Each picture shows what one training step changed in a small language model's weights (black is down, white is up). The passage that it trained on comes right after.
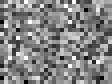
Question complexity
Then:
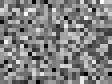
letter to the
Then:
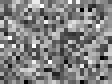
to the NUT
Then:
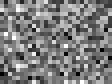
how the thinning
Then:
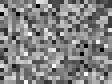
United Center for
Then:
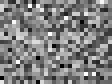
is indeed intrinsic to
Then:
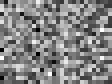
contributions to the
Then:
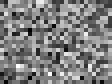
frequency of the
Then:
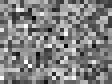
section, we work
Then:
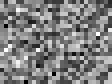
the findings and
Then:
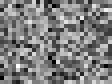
classics of this
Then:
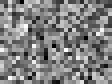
columns and
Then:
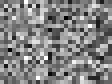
aren't used
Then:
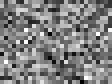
the equations are
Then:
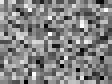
is, and
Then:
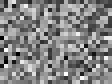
of plastic
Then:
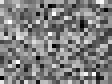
is possible to cover
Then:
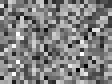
she continues to
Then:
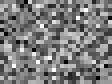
Without structured
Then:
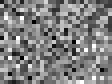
Thus, this view
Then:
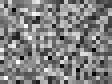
al, there was
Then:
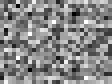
high mass accretion rate
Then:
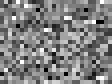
functions so long as
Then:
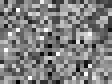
a viable option
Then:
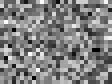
concurrent fault simulation
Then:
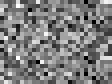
OPE after performing
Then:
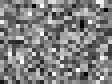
field is evaluated in
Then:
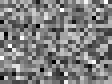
corresponding to the
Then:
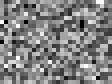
network layer is assigned
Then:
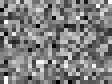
The point at zero
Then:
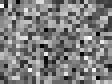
dots indicate the
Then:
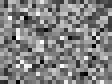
rapidly leads in the
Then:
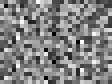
bacteria such as
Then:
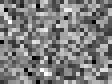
task? Moreover,
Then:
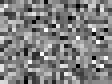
Influenced by
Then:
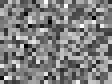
implemented several notable
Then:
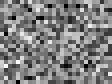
inversion was examined
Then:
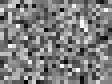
be estimated from
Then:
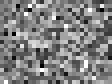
that photon acquires
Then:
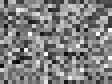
the movement of
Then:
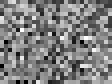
and brain were also
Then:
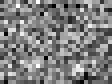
in academic libraries
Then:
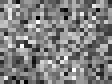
– 12 points,
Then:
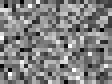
± SEM and
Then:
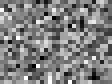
it can be seen
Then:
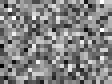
to read. The
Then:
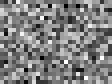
in speed from
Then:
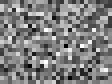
discuss flavor
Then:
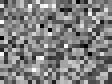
not all red stars
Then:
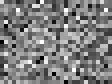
\item a
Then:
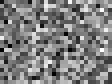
Computer Age
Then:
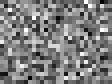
to transform the second
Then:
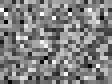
which satisfy Eq.
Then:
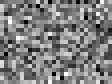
the PESs
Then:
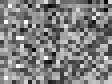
emerging role and impact
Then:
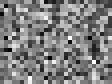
which represent multiple
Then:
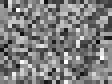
increase the profit for
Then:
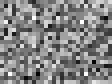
of PVC containing
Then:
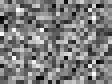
combine the traditional
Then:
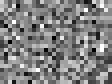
rehas it
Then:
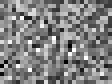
should overcome these
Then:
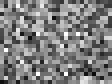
helps in identifying the
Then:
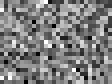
achievable. This
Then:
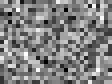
plasma (as it
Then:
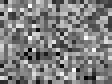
spectral channel, of
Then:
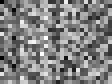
Yes Yes No
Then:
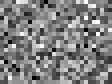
As for Conclusion
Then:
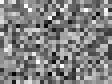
experimental, simulation,
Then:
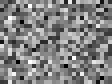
Neel temperature.
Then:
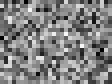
scans (7
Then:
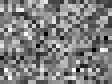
extent. Here,
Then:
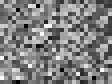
gases, the
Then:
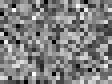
On technological and
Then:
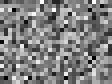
codes that incorporate
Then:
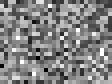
plant and decrease its
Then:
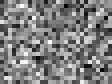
models, NN and
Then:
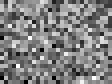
potential. Such a
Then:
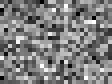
the three scenarios.
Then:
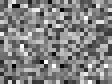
breaking of the
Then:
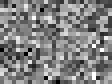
between the route
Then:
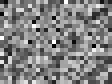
statistical} uncertainty of
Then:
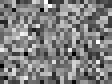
A. and
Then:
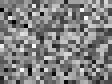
and (data
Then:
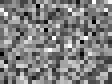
Industry Forum
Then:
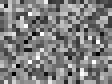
participant galaxies G3
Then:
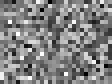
can create sustainable
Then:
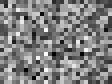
protection layers within the
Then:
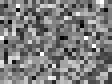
rate is 10x
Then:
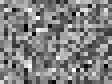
consistent with earlier results
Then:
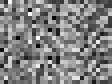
sample of 28
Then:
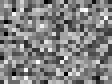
when interactions are
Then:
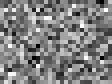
samples to be between
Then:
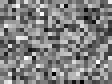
the curve corresponds to
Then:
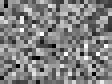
due to VFA
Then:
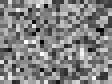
soft sensors is still
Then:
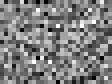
there is a decrease
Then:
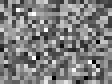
predicting more accurately
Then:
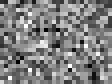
law which specifies
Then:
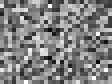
these cases are given
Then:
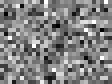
to optimize
